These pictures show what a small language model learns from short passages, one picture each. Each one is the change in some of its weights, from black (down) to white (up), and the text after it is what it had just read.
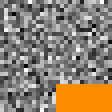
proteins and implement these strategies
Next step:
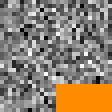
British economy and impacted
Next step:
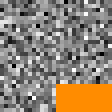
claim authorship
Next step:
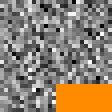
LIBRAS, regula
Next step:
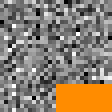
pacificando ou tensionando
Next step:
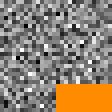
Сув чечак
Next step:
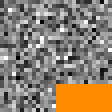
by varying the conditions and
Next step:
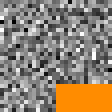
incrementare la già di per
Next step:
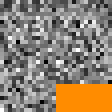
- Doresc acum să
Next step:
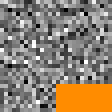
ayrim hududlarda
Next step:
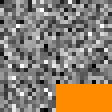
data science groups, including
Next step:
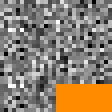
qayta tashkil
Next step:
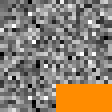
product which include production
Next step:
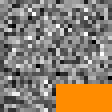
(Pajón & Vales
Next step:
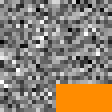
to simplify the model and
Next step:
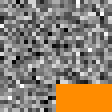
нашла должного
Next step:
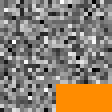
of themselves, may present
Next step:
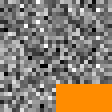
Jordan and Lenschow,
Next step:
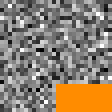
turlarida sezilarli
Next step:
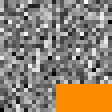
presente estudio parte del
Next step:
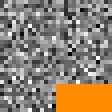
nous pousse à ne pas se
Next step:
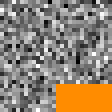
Pedagogical University,
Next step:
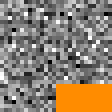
significant correlates of emotional
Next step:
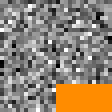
qilinib yangi mohiyat
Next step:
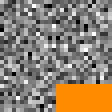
price shocks of 1973
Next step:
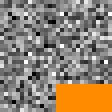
of cluster technologies.
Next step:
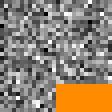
en kleinhandel te
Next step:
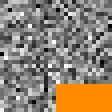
inclusive and comprehensive
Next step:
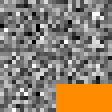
containing the analyzed
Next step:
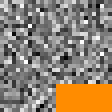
using an ultrasonic
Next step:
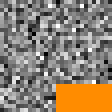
society, principles of
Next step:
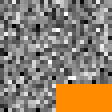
donnée peut être
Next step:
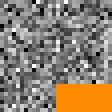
weiterentwickelt und
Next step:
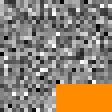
the educational rights of persons
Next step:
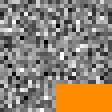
turmush kechirganlar
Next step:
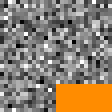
Biologia Aplicada.
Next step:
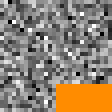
amount of USD
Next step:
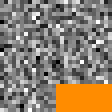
the hematological profile as well
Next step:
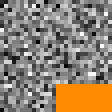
mogelijkheid van
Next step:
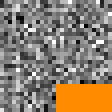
the injection but it
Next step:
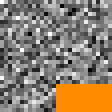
til birliklarini ongli
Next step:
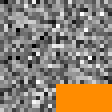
dignity and respect, never
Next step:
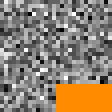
the pros and cons were born
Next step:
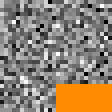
true connoisseurs of
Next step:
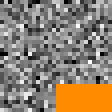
From the use of Automated
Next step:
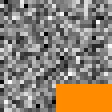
information technologies necessitates
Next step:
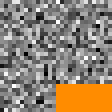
of drug resistance,
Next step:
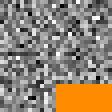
column in the PBIL
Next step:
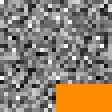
compounds (such as
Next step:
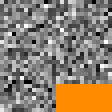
tratamiento 1M fue de
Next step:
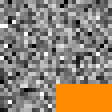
and specially to PhD in
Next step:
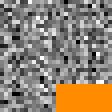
Q$ $P \wedge
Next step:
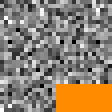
similar to the finding in other
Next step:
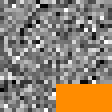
whose literary works could
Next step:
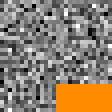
их обнаружения
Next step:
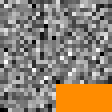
em construtoras, mais que
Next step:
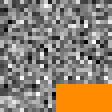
yillik darahtzorlar
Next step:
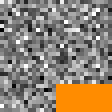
Akiyoshi Ito,
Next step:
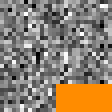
durch den Einsatz eines
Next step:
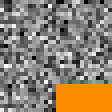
and W. M. Adams,
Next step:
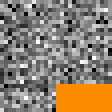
на любом этапе
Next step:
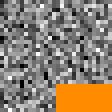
takror, saralash,
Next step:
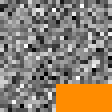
a basic role in the formation
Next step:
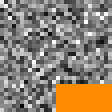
decrease in the coefficient
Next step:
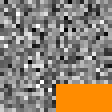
be harmful⁸. These
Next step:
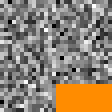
“EWOD actuator”
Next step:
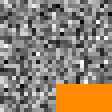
and disease, as well as
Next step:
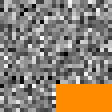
учения с военными
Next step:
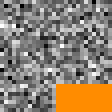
at a distance R_e from the
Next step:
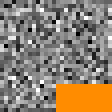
menshyn [On the
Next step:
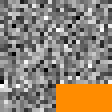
la promoción** en la
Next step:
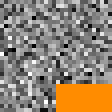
Shishunala Sharif
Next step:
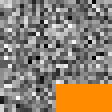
Diseases and Allergy,
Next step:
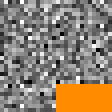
in mass surveillance and
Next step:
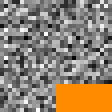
and a maximum gain of
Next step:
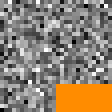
the virus. Therefore,
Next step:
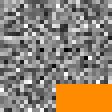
Resume. The use of
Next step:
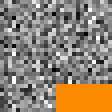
which is not significantly different from the
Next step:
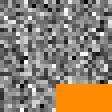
transitional waters, within the
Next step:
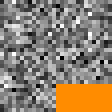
importance within the family.
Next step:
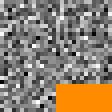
empty set. Then an
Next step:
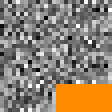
become insoluble for human
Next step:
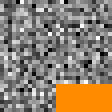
, i.e. its
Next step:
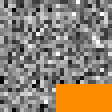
Guided Popliteal
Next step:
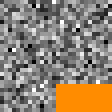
HR-Development and
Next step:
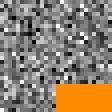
common locations include the
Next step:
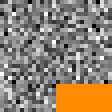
de Curar" están los
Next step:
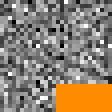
the city, my goal was
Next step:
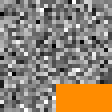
been established to treat
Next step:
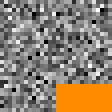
connected to the problem of
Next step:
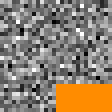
of lexicographic and
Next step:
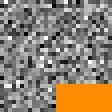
für Data Science &
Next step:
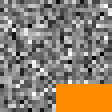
recent years, with the
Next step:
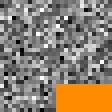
va tavsiyalari
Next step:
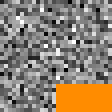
network will exhibit community
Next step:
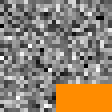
Introduction: Female
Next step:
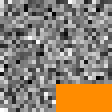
van Hasselt PM,
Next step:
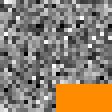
nutshell, students act or
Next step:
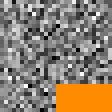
there is a factor in this knowledge
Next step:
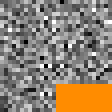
ethically valued
